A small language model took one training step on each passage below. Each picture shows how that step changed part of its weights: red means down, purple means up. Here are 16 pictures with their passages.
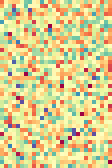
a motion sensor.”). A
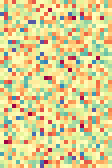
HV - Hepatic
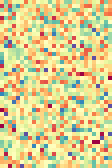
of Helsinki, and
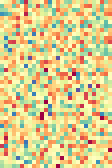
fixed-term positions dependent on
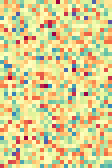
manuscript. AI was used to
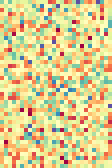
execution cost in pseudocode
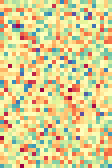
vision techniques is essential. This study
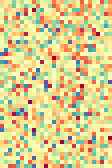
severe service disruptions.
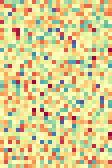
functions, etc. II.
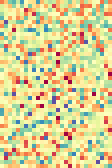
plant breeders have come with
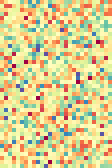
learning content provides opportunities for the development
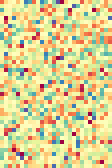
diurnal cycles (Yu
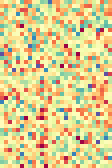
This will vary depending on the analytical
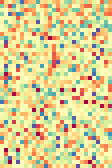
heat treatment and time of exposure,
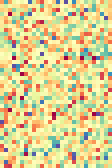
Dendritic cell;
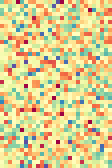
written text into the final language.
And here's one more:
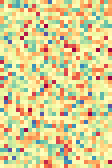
by conducting interviews or having teachers
